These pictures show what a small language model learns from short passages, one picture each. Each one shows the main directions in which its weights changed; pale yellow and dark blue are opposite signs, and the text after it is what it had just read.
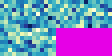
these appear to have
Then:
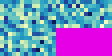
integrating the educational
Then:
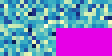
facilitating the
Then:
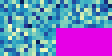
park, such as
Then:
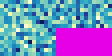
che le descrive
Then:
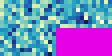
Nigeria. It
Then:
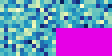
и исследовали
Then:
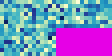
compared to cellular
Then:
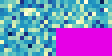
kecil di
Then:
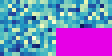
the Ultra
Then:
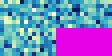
la décentralisation
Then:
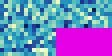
and formal literacy
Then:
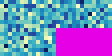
in improving strength,
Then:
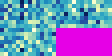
sensor to
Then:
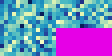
a banca
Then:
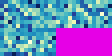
According to those
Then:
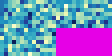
to the educational
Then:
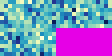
equivalentes al
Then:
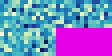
the articles meet the
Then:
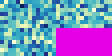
an RER
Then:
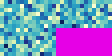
certain hormonal
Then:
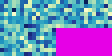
the goal of
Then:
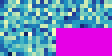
the top 10 popular
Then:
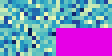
linear combination of the
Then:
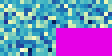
proposed classification.
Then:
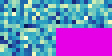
the frequency is high
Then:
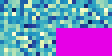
the diagnosis,
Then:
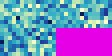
amalga oshiradigan
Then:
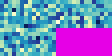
the resulted
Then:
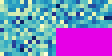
different textual
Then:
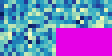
sampling plan with
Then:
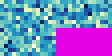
научной и
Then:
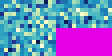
[10]. According
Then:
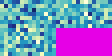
e o valor de
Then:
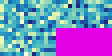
extraction of
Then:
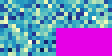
modelga amal
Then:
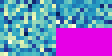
loudness was
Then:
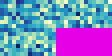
bilishimiz va
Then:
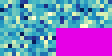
au sens ; une
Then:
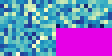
that influence consumer
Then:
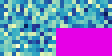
and support in
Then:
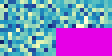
in maximum load
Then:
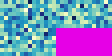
uning eni
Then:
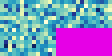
economic and institutional
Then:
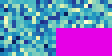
indicated by a
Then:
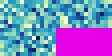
The research results
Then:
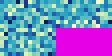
in den loop
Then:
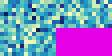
reflect the forces
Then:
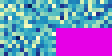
like? We
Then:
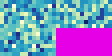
Management for Electric
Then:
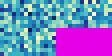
important role in training
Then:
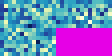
more recent studies,
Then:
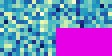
uniquely determined
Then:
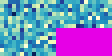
the CyberRange
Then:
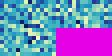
electronic system based
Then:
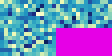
na melhoria
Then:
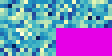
are permitted
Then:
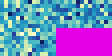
projeto com
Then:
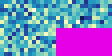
into English,
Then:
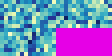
were about to be
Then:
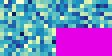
Hawass ha
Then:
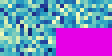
exponent is
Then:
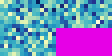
seeks to
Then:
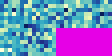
the number of its
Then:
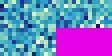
stand, they
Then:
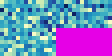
Despite the theoretical
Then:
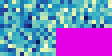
will be able to
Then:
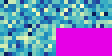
Park, D.,
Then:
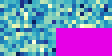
both ^1H
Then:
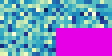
Distributions for
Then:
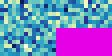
une formation à distance
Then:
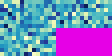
perspectives of media
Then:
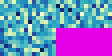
potential decarbonisation
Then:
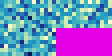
además de
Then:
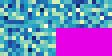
industrializers of
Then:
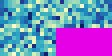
to ensure all the
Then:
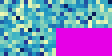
bir qismini
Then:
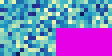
technologies. III.
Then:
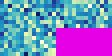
así, como
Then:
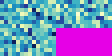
simulate the
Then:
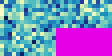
hope that this
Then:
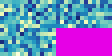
method M that approaches
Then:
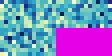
dass die Methode
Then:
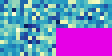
the production of this
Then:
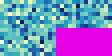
contexts would
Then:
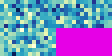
Authors come to
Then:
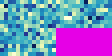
in collaboration among all
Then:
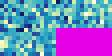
The article also
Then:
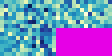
by the possibility
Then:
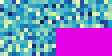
leaves are presented
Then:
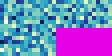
β is the full
